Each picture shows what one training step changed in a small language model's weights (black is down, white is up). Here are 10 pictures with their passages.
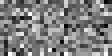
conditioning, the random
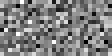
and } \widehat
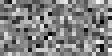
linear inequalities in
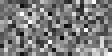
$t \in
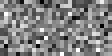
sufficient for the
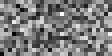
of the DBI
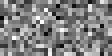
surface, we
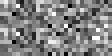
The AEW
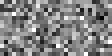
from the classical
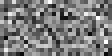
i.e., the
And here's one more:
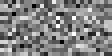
some regularity of the
